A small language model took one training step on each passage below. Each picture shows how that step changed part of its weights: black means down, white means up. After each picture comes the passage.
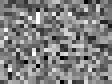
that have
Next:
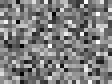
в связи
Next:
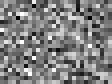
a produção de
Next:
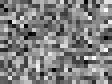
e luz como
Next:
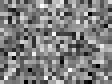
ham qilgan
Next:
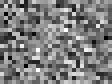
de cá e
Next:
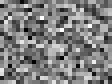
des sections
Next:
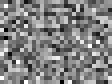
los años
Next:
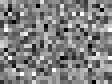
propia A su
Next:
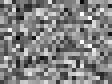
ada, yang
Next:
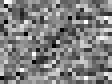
produzida em
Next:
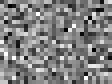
zal ik
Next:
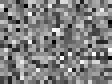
no cabe
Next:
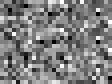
el control del
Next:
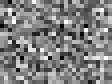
caso *de
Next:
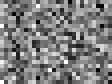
azt az
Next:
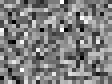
و سایر
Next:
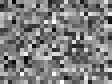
« J'ai
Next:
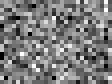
sistema de
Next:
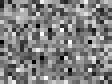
ou faible
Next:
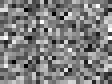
är du
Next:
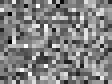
yoki uning
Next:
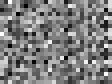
di Kota
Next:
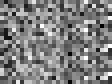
Il report
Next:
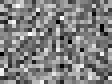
la experiencia
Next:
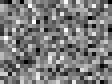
chances da
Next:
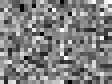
é parte de
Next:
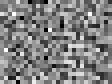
wann und
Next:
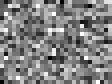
compensar as
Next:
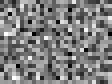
University. В
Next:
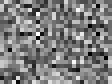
informatie in
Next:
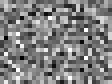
на основе
